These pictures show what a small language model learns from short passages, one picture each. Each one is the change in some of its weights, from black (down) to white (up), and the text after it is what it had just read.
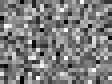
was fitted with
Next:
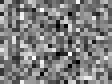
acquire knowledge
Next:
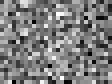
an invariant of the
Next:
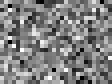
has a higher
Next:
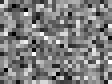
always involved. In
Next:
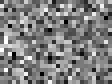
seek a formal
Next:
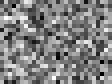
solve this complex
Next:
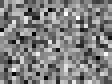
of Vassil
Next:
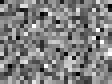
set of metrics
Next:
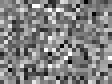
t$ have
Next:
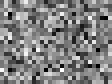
the fact that these
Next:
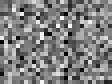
direct comparison with
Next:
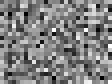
first order approximation
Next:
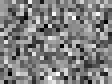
have the following result
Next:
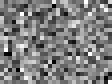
climatic change and
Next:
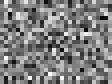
the attention of
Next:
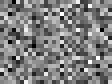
found that the best
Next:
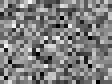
find that using a
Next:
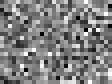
plus 2pt
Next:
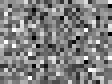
us come back
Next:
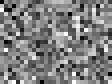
medium. The influence
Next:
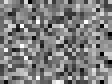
ability to
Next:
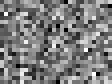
offer support as
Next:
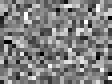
The reward and
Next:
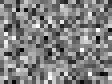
unravel the
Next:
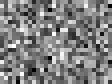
Set up
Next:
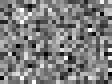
pm –
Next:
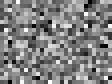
the preceding
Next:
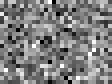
thought particularly
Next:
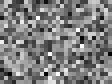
who also reported the
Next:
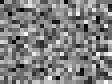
range of potential
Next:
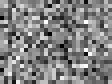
early autumn,
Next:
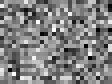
for higher order
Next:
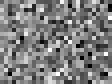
weight of the
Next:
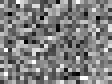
right profession according
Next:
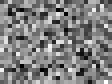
example of a
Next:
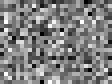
as eigenstates
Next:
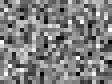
also declined
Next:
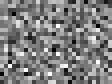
essence by
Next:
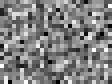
isolate broker
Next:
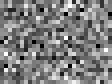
sums are over
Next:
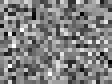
followed up by
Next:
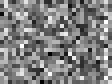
address the gas
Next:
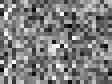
context, the
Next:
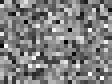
of having discrete
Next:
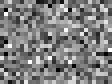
are thought to
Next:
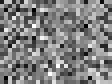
conducted in the
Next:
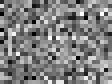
pair plasma,
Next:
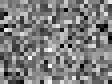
can be observed to
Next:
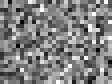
absorbers fit
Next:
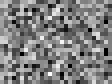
result in a much
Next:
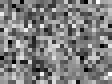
the Commission
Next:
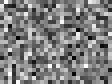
against the wind,
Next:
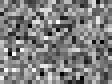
highest a'
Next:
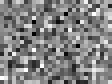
ideal spectral
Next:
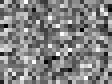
to improving the
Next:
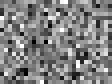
A summary of
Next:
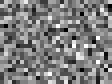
to be negative by
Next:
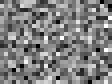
transformation of
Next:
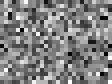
the task that
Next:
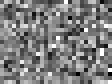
represents the pre-
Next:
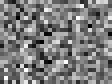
affiliation from his
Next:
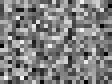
location not only
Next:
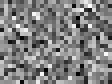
of 11 case control
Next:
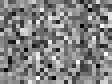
of the halo profile
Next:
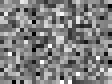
an event due to
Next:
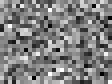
of an electron and
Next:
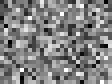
the cosmic
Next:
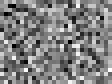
all samples. As
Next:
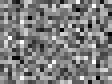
also help others
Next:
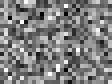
any methods called within
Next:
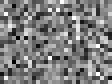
between them.
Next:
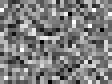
affect academic course
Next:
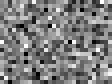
pan traps
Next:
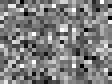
& Dec &
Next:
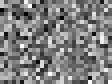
and biological functions
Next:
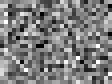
quantity between
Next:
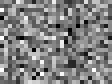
qualitatively similar
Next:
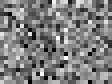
The EDS
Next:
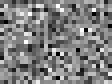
of decisions"
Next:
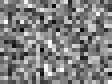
output (point
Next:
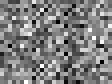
models and local magnetic
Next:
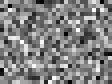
has a greater
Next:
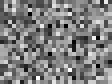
directions for
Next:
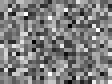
wave by the
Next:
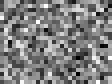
the initiation
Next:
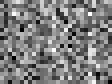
one can say
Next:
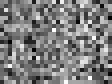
FLOW This
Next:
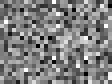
glassy order
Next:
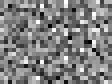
classification model based
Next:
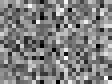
expansion models was
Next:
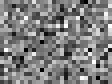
governments with other
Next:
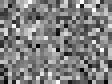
corresponding to our
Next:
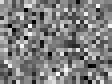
risk factors for the
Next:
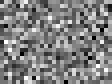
to simulate
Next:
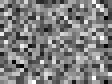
and does not
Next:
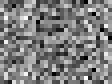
might help sustain
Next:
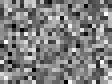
match the
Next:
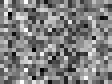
the interest in research
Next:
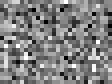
US court
